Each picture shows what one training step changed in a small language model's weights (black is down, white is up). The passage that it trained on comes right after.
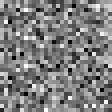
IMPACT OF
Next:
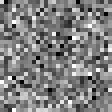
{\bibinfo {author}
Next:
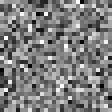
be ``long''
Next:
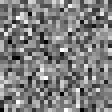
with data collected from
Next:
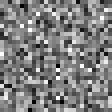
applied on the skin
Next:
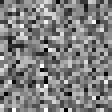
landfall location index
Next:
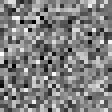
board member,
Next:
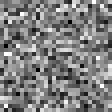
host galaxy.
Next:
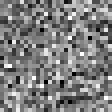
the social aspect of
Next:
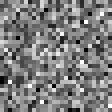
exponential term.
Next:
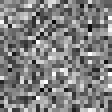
runs over positive values
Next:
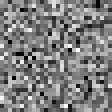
(adapted from
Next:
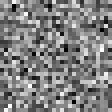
of them. It is
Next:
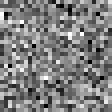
also highlights the
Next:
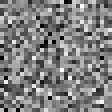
ppm of V.
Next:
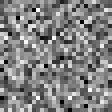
rain threshold values using
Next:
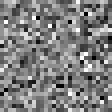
and may occur before significant
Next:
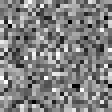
power grids.
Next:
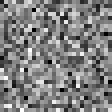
value of $\tau$,
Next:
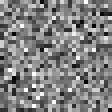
parked to
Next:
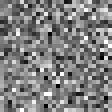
the amount of hydrogen
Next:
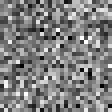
the zoom.
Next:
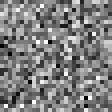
mould temperature and
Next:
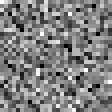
coupling is mediated
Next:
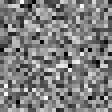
LHWs compared
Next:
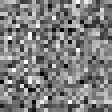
we obtained, for the
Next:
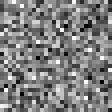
across a wide range
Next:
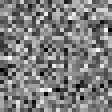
the average RTT for
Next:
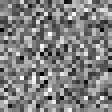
the *B.
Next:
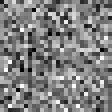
value indicates that they are
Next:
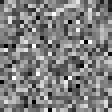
risky asset and
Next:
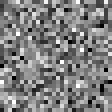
atoms, becomes
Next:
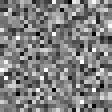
more interesting,
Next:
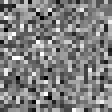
originates from the signal
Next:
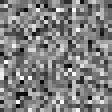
languages, it
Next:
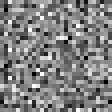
Distance WSLS
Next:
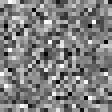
rates and FBAs
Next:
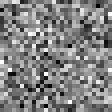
is the number of the
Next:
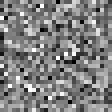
financed by the
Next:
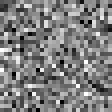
only a few good
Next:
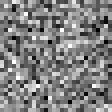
of the world as the
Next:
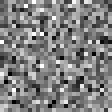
to sustained
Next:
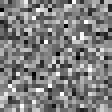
supply chain strategy,
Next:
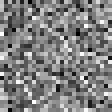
Adam & Method
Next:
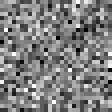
we want to
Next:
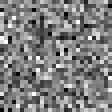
final state: one region
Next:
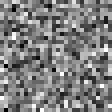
of significance. The
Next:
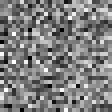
the effect of the
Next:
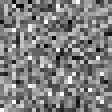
persistent current
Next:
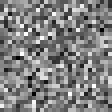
selected from six selected
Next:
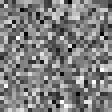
a rounded value
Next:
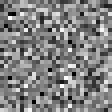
use AI systems to
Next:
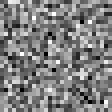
scalar function of the
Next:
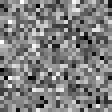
fully understood.
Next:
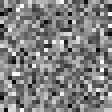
remnant pair production
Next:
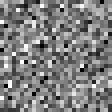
used for worship
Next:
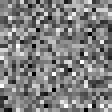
the data might be useful
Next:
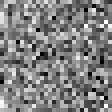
In this subsection,
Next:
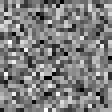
are three-site
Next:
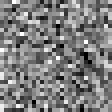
of convergence}
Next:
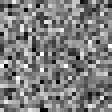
effectiveness in terms of
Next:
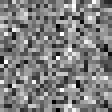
hand of the condition of
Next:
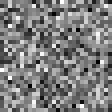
available for any such activities
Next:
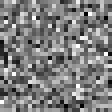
and large nearby
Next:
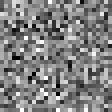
benefit from identical
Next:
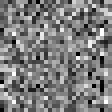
this case, the
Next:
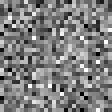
include satellite images
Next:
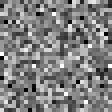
observational fits for
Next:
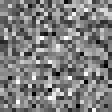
the critical t -value
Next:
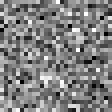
longer constitute
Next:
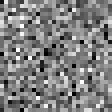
future cures.
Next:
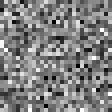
becomes important. The associated
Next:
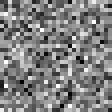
large-scale power of
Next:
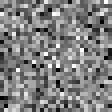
wave equations. Without
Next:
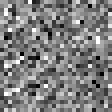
= \int \vert
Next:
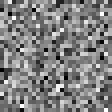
same model. This result
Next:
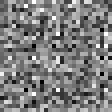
to identify the presence of
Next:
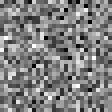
slough formation,
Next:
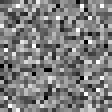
and Head,
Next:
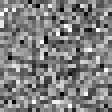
asymmetrical profile
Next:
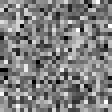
in nature. In the
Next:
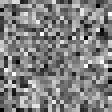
is too large a
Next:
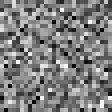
requirements are defined in as
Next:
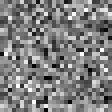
the background includes the standard
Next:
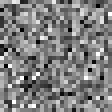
is observable charge
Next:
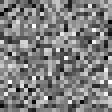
emf at the
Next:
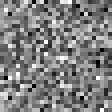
the ILL was
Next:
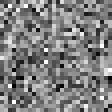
not have the same
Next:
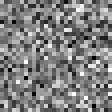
the duty
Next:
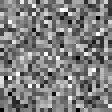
WVD is one
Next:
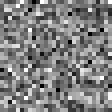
+ 2 \lambda
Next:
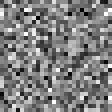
for optical imaging of
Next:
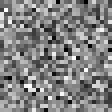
efficacy of the
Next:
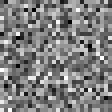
room temperature. The
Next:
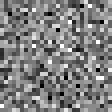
2. Compute
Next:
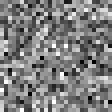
the model terms. The
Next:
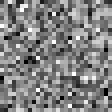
\dd t'
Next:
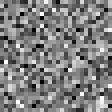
Object among the
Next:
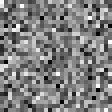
is the fractional energy
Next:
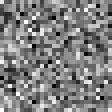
Data Quality
